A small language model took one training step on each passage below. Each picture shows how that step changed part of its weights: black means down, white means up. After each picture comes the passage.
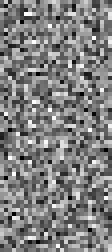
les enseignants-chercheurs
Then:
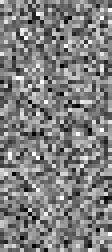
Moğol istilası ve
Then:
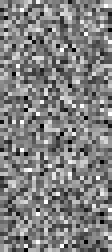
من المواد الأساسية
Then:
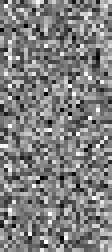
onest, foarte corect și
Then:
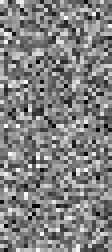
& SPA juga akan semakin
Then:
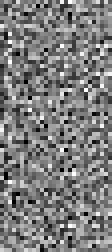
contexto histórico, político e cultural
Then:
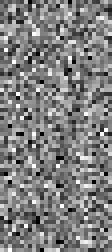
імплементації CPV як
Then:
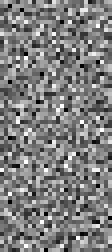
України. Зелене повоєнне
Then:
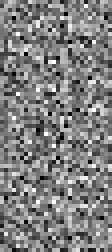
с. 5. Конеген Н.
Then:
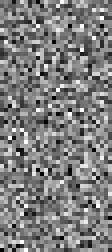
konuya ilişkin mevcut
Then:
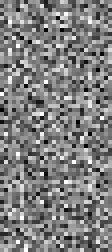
$\rho_i \leq
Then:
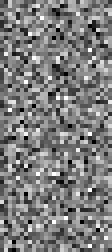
лексик маъносига ҳеч
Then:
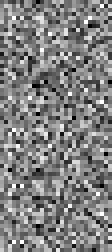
уларнинг турлари хусусиятлари,
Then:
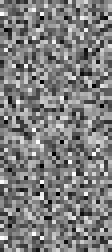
gaps, challenges and
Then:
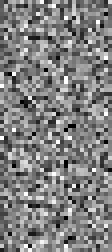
N. O. Castro, "La
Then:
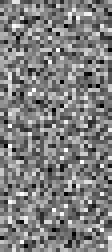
for Electronic Text
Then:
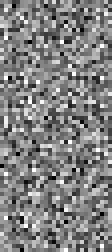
san'at yodgorliklari va
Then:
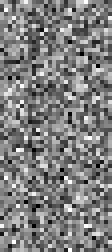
masyarakat dapat menggugat
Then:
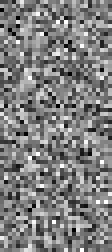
faktor, salah satunya
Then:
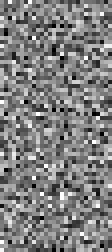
de regreso, solo el 8%
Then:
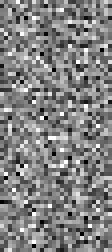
kemalasan siswa dalam
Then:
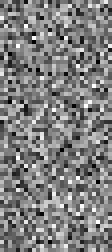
проблемы вызывает определенный
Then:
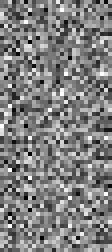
бўлган ижобий қонун билан
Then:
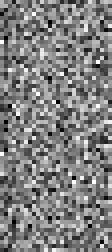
te besteden. Ik meen, dat
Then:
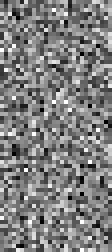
керування його різними
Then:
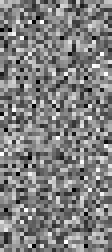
University Press⁵ Durch die Herstellung
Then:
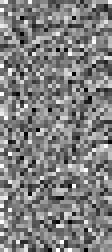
Vor- und Nachmachens zu
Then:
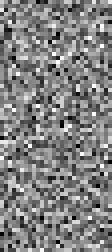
qarori va 4 ta farmoni,
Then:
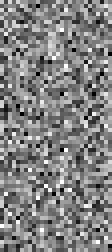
o modismo da época.
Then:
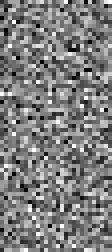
- Os pais precisam de
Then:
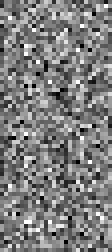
билікке қол жеткізе
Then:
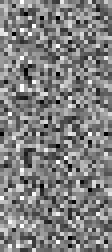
ANNOTATSIYA Ushbu
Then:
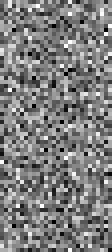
परिणाम होत
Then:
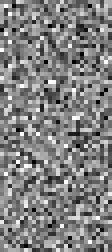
qisminigina chuchuk suvlar
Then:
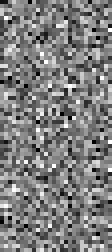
ao incentivar que as crianças
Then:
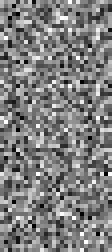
три типа интерферона:
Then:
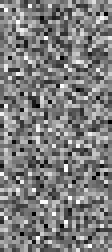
dunyoda bu ko'rsatkich
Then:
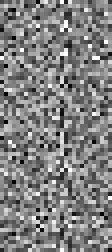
da comunidade; acessibilidade
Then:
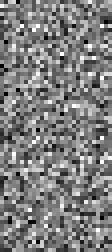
alternativa que, sin descartar de
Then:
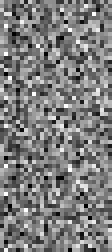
кластеров, ведет к
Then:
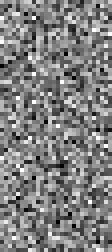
jogo interativo são apresentados os
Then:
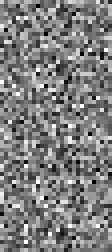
сфері. Незважаючи на
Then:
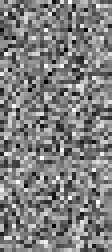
que surjam. Nesses casos,
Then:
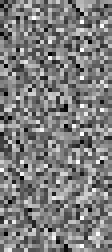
Trác có những
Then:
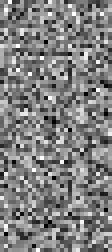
zaryadlangan N elektrodga,
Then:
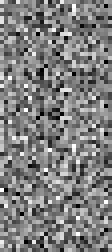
«UzAuto Motors»
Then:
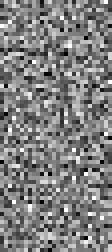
de externe accountant, de
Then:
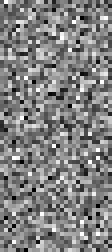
длинные руки и ноги
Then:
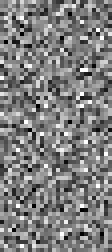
da Estratégia Saúde da
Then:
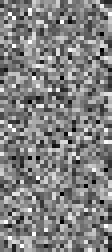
Journal of Integrative Medicine,
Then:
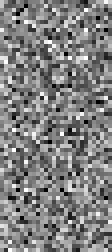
Nurullayev Fazliddin
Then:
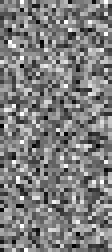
rivojlantirishda o'yinning ahamiyati,
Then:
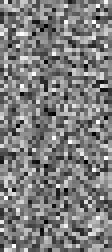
hayotida o‘yin faoliyatining
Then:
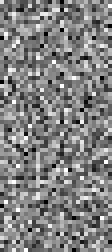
jugaron su rol a través de las
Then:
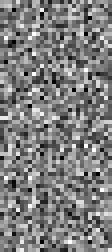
proceso que acontece en el
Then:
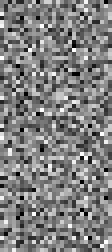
prédisent que l'absence
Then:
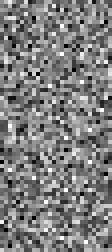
*Streptomyces* sp.
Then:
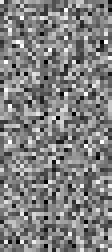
soberania e segurança
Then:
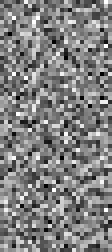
aniqlash ham maqola muallifi uchun muhim
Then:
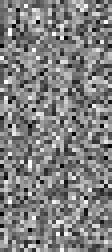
há países em que este tipo de
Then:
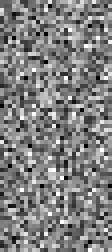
producto trabaje. Debe de dar al
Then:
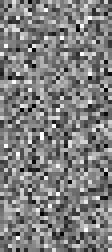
структурные особенности топологий
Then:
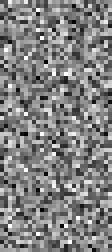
externalidades que se pretende
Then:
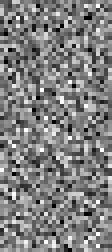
Saving with Two-Speed
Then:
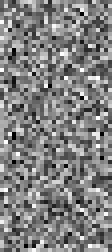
yutuqlarga erishilgan bo‘lar
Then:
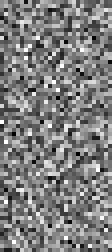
семантикой, возможен
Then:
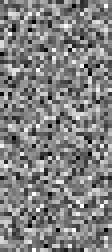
raisi tomonidan tasdiqlangach,
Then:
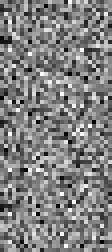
già sazi al momento del
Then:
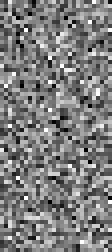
катта аудитория учун
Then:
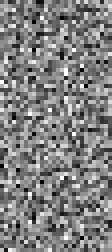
ainsi affirmé que le
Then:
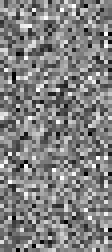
целью выявления причин,
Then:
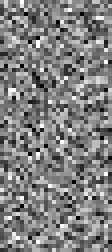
nasriy usulda ham keltirilishi
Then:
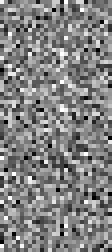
um sistema desenvolvido que deve ser
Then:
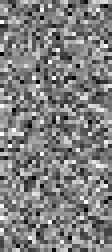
me'yorlariga rioya etish holati
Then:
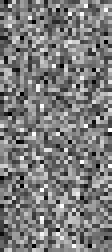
время особенно ощущается
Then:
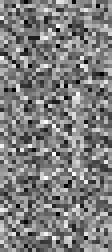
BO'LISH SHAKLLARI.....
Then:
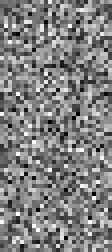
удобному для дальнейшего
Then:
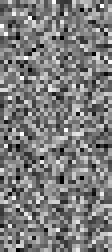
сохранения его исходного вида
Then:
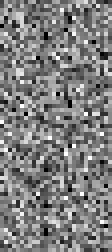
Zeng, Lanqian Zhou,
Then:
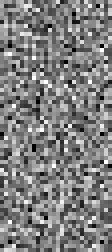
de identidades femininas
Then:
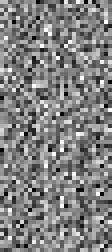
dei principali artisti e delle
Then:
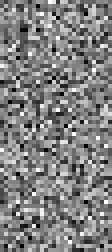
Izabelin [DC89],
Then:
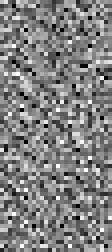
“ochiq chehra”, “yuzi
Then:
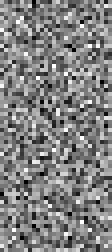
carbon monoxide health
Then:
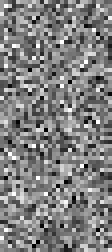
va ligandning konformatsiyasini
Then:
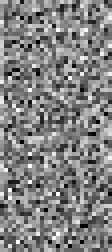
se reflète dans plusieurs autres
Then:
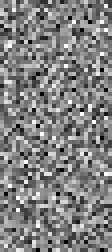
ties between Moscow and
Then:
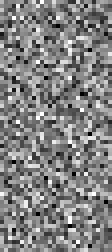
Саидова, Гавхар
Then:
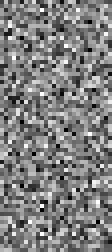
compétentes sont invitées à
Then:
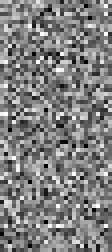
Российский государственный архив
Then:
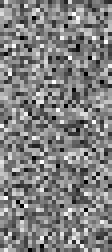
WRB mit dem Muencheberger
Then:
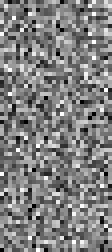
детали, а также декоративные
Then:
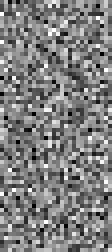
trabajo de la convivencia se
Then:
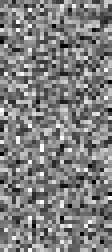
de atenções e das políticas da
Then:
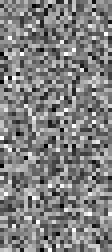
intermareal y forman densos
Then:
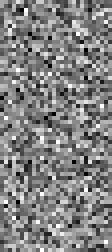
karena dapat menimbulkan
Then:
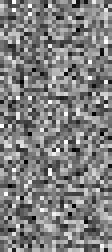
huiles de base pures ne
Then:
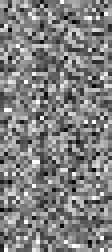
contribuem para melhorar a adesão ao
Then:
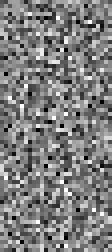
; СПб.: Златоуст,
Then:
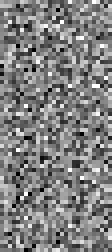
що відображає культурно та
